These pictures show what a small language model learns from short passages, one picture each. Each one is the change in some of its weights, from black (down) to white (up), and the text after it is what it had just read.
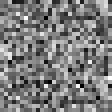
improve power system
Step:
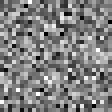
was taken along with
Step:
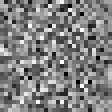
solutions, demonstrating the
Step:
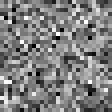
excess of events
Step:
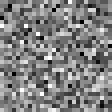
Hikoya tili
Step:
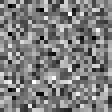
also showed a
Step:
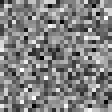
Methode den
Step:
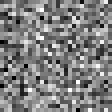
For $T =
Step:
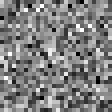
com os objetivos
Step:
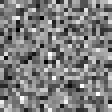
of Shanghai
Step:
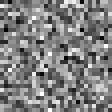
of $\langle N
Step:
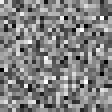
logro de la
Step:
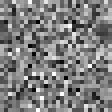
une licence «
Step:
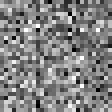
used) and they are
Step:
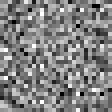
dark particle.
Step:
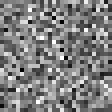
the Scientific and
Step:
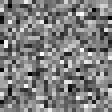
de ce peintre
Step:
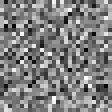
archival data from
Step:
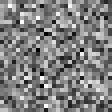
Für mich
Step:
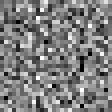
diagonalizing the
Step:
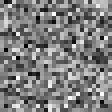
і розумових
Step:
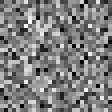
We would like to find
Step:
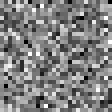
and Earth,
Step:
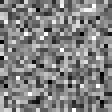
and confectionery
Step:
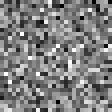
partial coherence
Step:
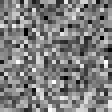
Для этого
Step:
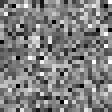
– AC. A
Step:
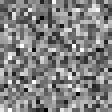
underestimated because
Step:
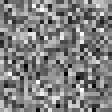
be the dominant
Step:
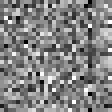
qulaylik; -
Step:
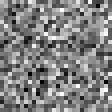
escopo da
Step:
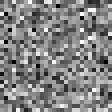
Classes by
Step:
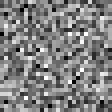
в деятельности
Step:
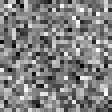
ed. São
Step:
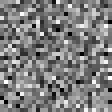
three bipartition
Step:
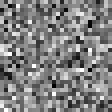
analyzed two
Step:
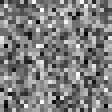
подбора и
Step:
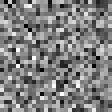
formation processes of
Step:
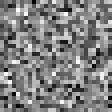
contains all of the
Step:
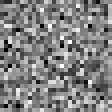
density matrix through the
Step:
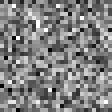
life and
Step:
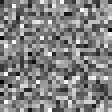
nazariyalarni uning
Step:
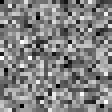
driven by the
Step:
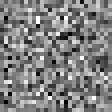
defined way, depending
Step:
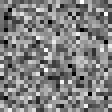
at the output of
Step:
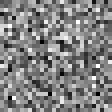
calculated as a finite
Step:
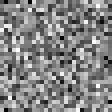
the communication library
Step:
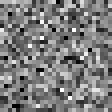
of fermionic
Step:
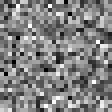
normal direction,
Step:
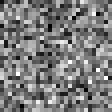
problems considered in this
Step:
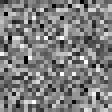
structures, which are
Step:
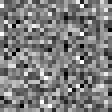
(c) is
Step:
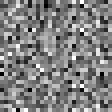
de costura e
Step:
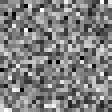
first page of
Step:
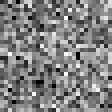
da gestão do
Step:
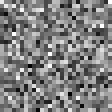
to above 80
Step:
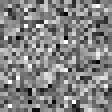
y productivas de
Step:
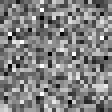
is antisymmetric
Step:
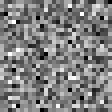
și grupul
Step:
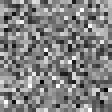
The modern era
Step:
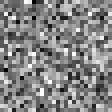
is performed.
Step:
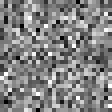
frequency all one has to
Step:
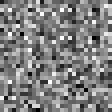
que large (au
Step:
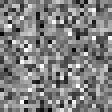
need to address the
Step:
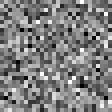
attack strength
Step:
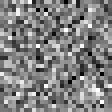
a monolayer
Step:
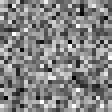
overall spread in
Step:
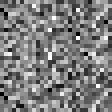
wave function in the
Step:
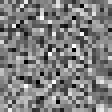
enhancement by
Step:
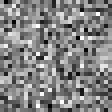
burning. The
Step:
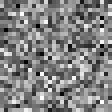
quantum halo states.
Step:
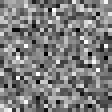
what survey
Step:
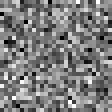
peut prendre
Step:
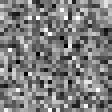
the kilometer
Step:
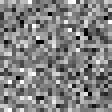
in the solid
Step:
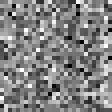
di Terra del
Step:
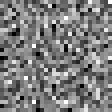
highest redshift
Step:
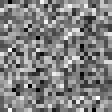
cultural de
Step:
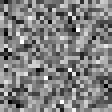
and the radius of
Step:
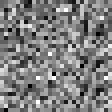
бу ҳолат
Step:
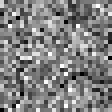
o'rni va
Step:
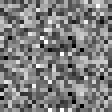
the output of
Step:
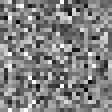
generated by a
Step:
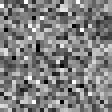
systems, converts
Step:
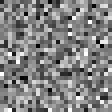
matter excited in
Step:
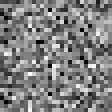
problem, the best
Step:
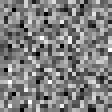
due to absorption of two
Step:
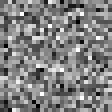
ordinaria ni
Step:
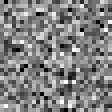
for the regularized
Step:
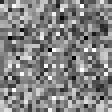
before any prior
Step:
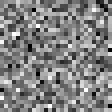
muitas origens:
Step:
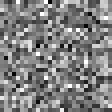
Potential in the
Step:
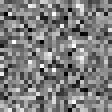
output at time
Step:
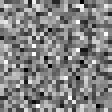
ver, hasta
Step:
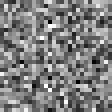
the CG level.
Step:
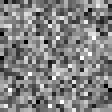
that the external
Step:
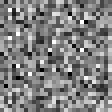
opening of the
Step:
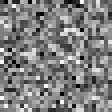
of classification systems is
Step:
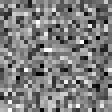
majorias são
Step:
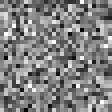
en de ander
